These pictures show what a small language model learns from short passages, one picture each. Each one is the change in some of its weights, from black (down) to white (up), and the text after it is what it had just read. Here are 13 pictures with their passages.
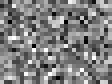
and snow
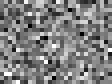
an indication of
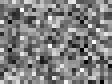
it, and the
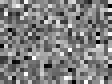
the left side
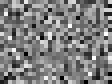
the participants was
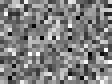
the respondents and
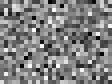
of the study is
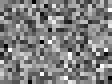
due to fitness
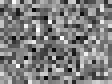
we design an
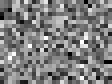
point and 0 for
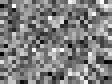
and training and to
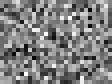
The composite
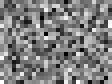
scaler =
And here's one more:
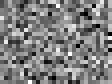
the pink to
